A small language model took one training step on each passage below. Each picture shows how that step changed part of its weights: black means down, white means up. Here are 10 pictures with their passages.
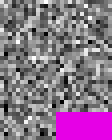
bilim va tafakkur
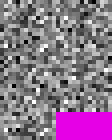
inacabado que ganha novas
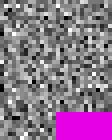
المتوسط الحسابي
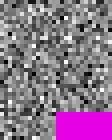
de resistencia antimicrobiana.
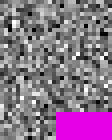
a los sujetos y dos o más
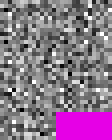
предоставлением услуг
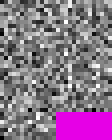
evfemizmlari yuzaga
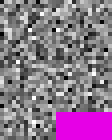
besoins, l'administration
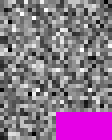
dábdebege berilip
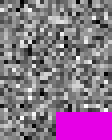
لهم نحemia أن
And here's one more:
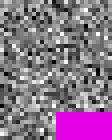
Kimyo Technological University
